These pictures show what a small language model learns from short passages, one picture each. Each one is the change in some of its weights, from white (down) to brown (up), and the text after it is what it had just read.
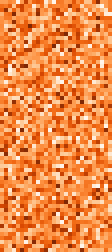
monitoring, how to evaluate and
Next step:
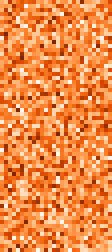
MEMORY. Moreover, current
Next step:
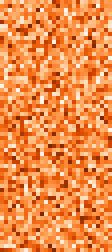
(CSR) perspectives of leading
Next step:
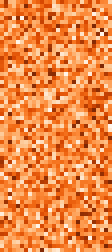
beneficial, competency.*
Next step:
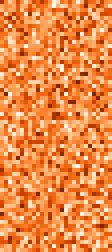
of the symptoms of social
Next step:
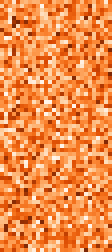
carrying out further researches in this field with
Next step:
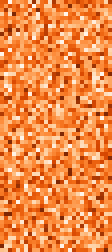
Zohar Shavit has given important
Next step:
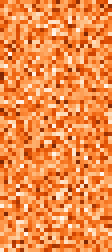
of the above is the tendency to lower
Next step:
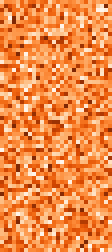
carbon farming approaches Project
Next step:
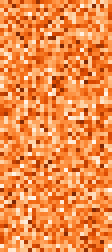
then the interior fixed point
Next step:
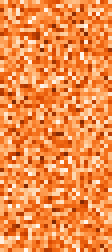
mediating causation). The theological
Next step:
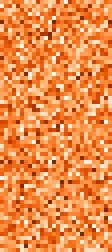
might be subtle and complex.
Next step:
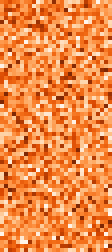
competent. Success mantra could
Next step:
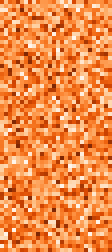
and choco-tableya along
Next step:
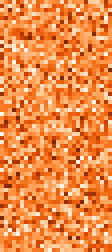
menos transmisivo, con
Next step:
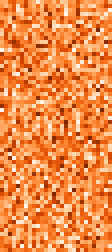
popular material that is used in many countries from
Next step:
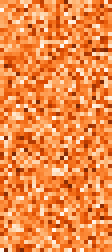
price of loss of force
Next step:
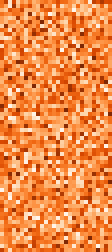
across Europe shortly after WWII,
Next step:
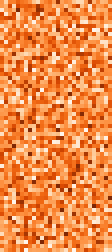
the park as well as inside the
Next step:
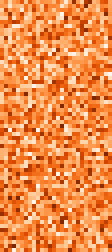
approaches a value equal to the initial
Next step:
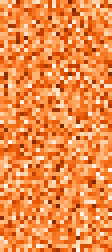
characteristics of assignments, incentives and
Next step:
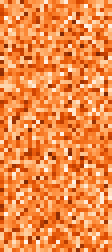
remain substantially lower than those
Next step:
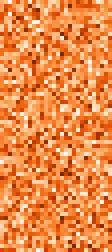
anaemia in blood counts was considered
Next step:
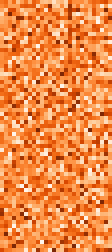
implementation in order to share information through the supply
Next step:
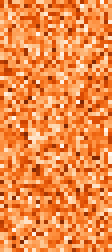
overwhelmingly by AI and
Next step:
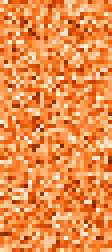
analyzed as structuring space and
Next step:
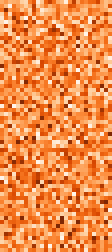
on quantitative aspects of the
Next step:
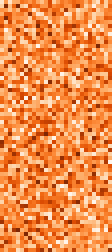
interviews and ethnographic observation
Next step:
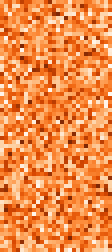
simple mortality rate, this indicates a
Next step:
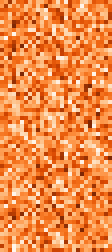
analysis, development studies, environment, international
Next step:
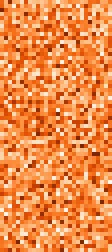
endeavor that is attentive to the
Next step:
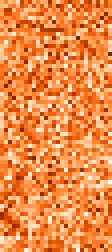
adhesive sheet. The primers used
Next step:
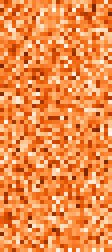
phenomena of nature, plants and
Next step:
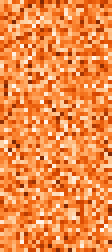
PPC," in *ATS,
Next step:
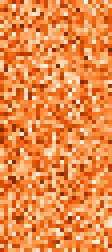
the nozzle throat area, and
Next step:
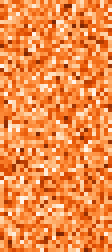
as frequency filtering (due to the
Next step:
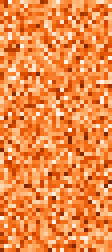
was introduced by Cronin and
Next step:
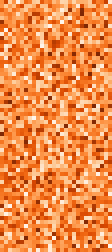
system will not be arbitrarily
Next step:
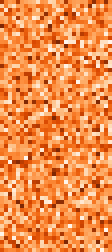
and simple stories full of
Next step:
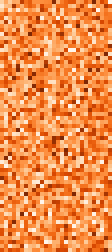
resistance to chemical attack, as
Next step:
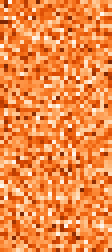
indicators, not simply how we can follow
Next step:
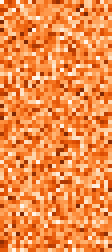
textbooks, and other study
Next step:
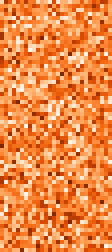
their hair coat clean from
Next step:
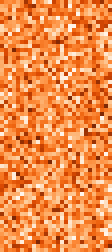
1 **Table 2. Average length
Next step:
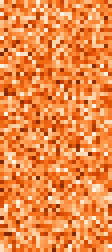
negative, undisciplined behaviors such
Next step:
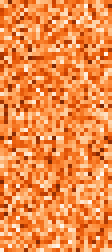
are remain in the range 50 ± 5
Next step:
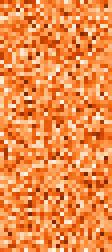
Wall (25cm) without Large
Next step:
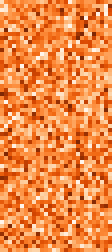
connection of emotions with physiological
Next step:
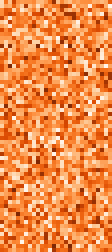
holding the assets within EPOS)
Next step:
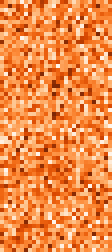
a central role in the process of power system
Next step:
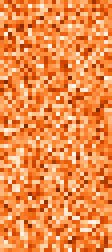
Multilingual annotated corpora have
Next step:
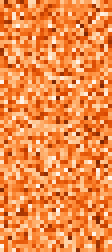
resulting corpus. Note that we
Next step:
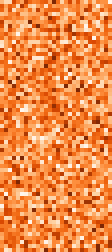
ring, at once suggested itself
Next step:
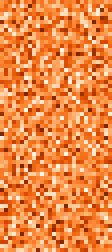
62. Cruz IF,
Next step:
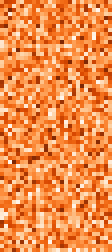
Mehta chemicals,
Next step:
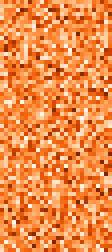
for user authenticated querying using two
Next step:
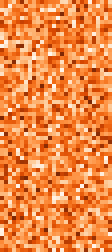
is relevant owing to the limitations of
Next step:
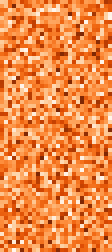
he says, "You have not heard
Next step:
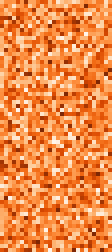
introduced on the market or brought into
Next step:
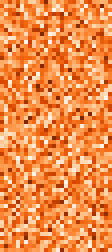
their antioxidant activity[5]. The
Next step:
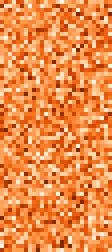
in different hospitals covering the
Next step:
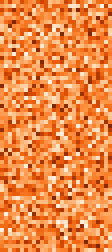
tree DBH and stand conversion
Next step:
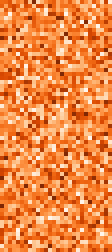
findings imply that while the PSO method
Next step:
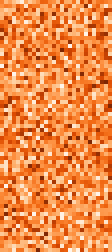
demonstrated good linearity across the
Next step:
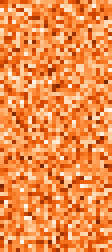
the successful completion of this project.
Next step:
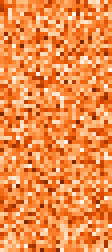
Humanities for their generous funding of the
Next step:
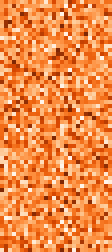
that you will turn into a living
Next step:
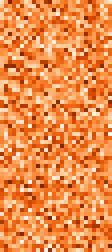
problem with the use of an evolutionary algorithm
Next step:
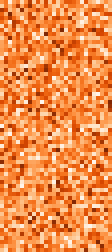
tissues. At the end of
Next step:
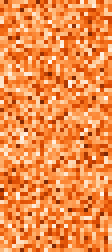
disabilities are mani- fested at
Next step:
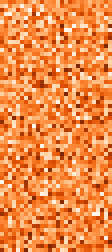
it was proved that both ODI and
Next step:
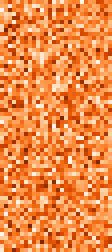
airport is availing themselves of
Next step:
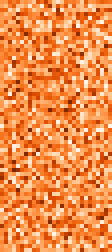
considerably below than proposed method for both
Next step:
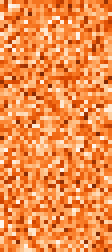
or Mohamed et al [33]
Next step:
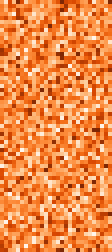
for robust and precise identification of
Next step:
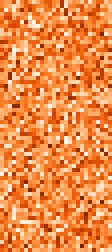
large ones: floors, walls
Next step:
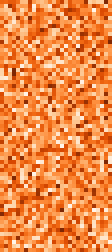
for the preparedness and moderation
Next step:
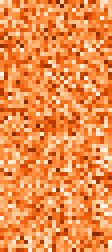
“The communication between departments on this issue
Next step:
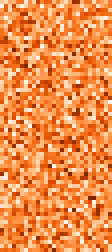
retrieval The project's website
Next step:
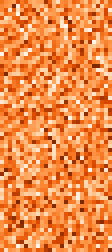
Cronbach's Alpha reliability
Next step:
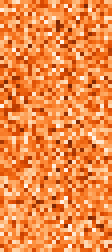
that there was no conflict of interest
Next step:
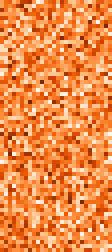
polluter should internalize and be
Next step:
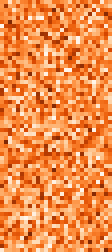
retirement business enterprises
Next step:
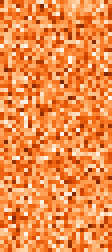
an urge is highlighted from this
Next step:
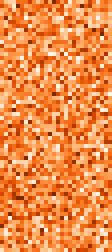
root of ionic strength
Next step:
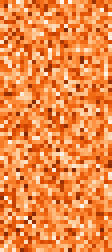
Total 70 patients with 40
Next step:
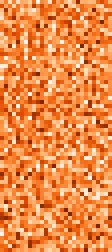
Immune checkpoint
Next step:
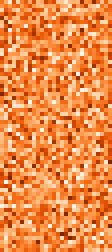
the shock machine takes into
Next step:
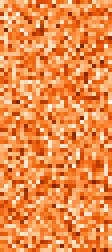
without any intervention from the outside world
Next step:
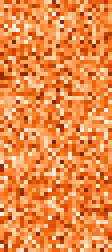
And Research Shirpur
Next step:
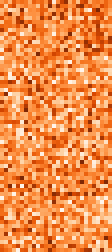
computing resources, most of the computational tasks
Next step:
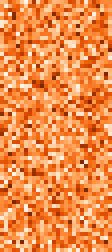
damping time, with correspondingly
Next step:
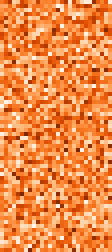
but at the same time it leads to the by
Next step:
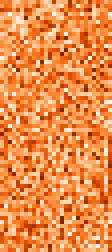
sites that are not included in the National
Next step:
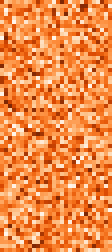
in management of *Vatakantaka*
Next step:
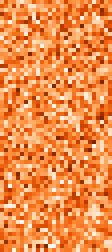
pipeline is driven by the
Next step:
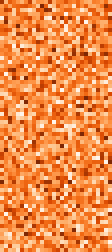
need of blood for various treatments and
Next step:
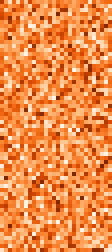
Baghdad, Iraq.
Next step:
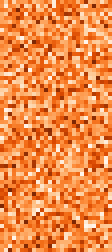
use of potassium as deodorant during
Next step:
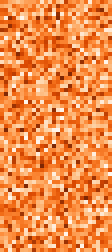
story. Wood points out in his
